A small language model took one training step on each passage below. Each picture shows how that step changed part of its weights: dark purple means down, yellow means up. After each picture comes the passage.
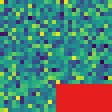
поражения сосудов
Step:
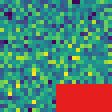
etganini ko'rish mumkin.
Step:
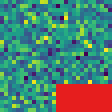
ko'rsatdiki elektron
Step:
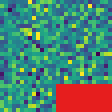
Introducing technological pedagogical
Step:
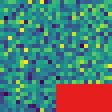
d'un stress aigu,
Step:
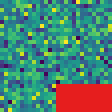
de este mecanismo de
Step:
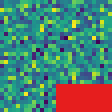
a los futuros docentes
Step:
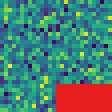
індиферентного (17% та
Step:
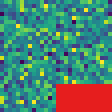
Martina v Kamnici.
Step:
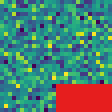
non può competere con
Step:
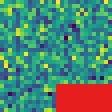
sub’ektlarini boshqarmoqda.
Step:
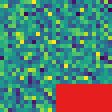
par Bruno Fohn de
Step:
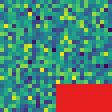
современной науки в странах
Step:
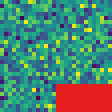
En breve, la manera más
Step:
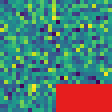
l'association entre le concept
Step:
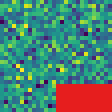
references. The most cited
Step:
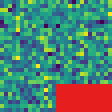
is to determine the
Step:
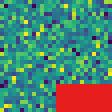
le bâtiment et les
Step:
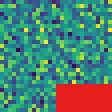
dividido pelo total de publicações
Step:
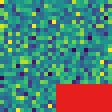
especie de portavoz
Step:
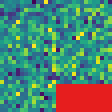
mengoperasikan aset secara
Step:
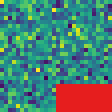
odam, Saodatga noil
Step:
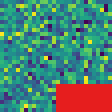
viewer in front of
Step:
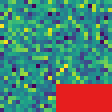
revocó la sentencia
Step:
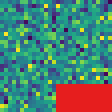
«Diálogos sobre algunas
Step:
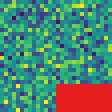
artiștilor consacrați
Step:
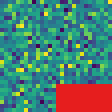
табу, могут быть
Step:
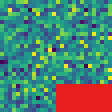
nationales, européennes
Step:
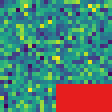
si llegase a su
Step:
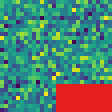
firmie „Lis
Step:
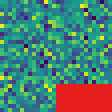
комфорту та належних
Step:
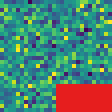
yang tidak diragukan
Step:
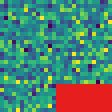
spé verantwoord is te
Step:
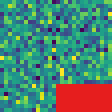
занятия спортом,
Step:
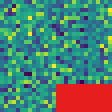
yetarli emasligini
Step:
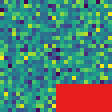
esga tushirish, mashq
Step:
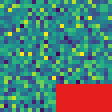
темпов и масштабов
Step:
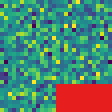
vitesse limite n'a
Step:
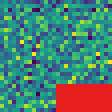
Vor allem bei zentral
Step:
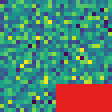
dengan teman nya. Pada
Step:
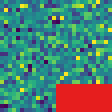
uni ijrosini ta'minlash
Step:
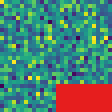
από την οποία
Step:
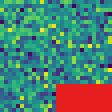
Ayala, Gonzalo
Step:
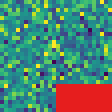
demais disso; eis que
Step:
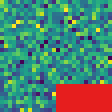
rangda. Shilliq
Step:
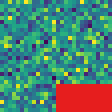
perbankan. (6)
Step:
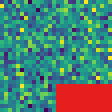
Technologieplattform zu
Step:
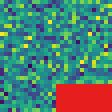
thoughts whether it
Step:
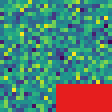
iqtisodiyoti rivojlanishining yangi
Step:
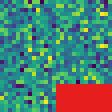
«Yoshlar poemasi»,
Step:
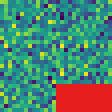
Xilko, Oksana
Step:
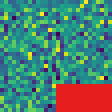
terpenuhinya legal
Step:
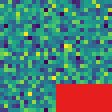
техники с целью
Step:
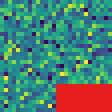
его более динамичным и
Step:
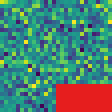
порівняльний метод,
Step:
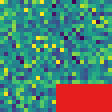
kanker serviks dapat
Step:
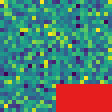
ovqatlanish ratsioni
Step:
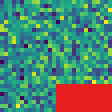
y la cultura, ya que no es
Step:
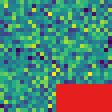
tribunal ou de um
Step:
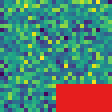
jurnallari, yangi usul
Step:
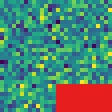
de alta cobertura,
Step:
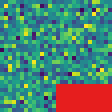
se esboça uma leitura da
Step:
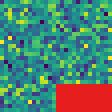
2,5 Hubungan
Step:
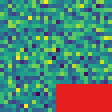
eng faol terminlari sifatida
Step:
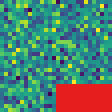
ресурсларнинг ушбу
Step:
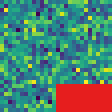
Jaqueline Melo na
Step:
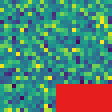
pedagogik texnologiyalar orqali talabalarni
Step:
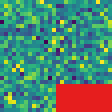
yuritilgan. Olimning
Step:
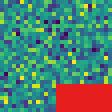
en cinco lides
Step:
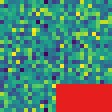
of the lower sciatica
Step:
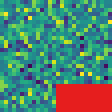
problem-equation of motion,
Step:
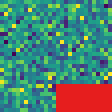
ezgulikni targʻib
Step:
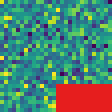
сил (термин К.
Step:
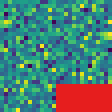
FINAIS O transporte
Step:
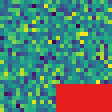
vertical de seguros,
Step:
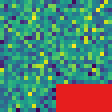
2015, outro passo importante para as
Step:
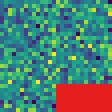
manusia membutuhkan
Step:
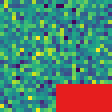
Im Zusammenhang mit dem
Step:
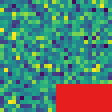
с вирусами семейства
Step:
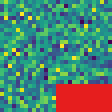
Forschung lässt sich
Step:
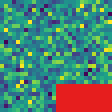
yang digunakan dalam analisis
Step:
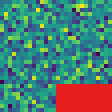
vor. ECOBREED
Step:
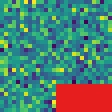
43% Pérolas,
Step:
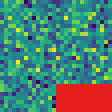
A. Separation and
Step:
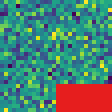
and Omonqo'ton and
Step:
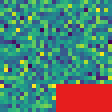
уяснение собственных
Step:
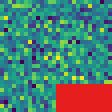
к конституционным основам
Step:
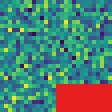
Quanto ao mecanismo do
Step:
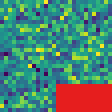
evoluir para o nível institucional
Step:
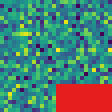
доктор філологічних
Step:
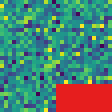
tizimiga o'rgatishdir.
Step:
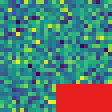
Бухоро воҳасида
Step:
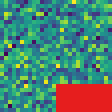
4) огляд (ст.
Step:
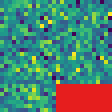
del porcentaje de
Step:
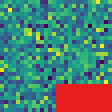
De Raad van Beroep
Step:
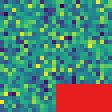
işaret ettiğini
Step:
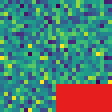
(ikkiga bo'lingan),
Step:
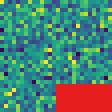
Relación con los clientes en
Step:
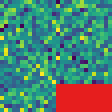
здоровье. В процессе
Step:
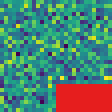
und an einem konkreten
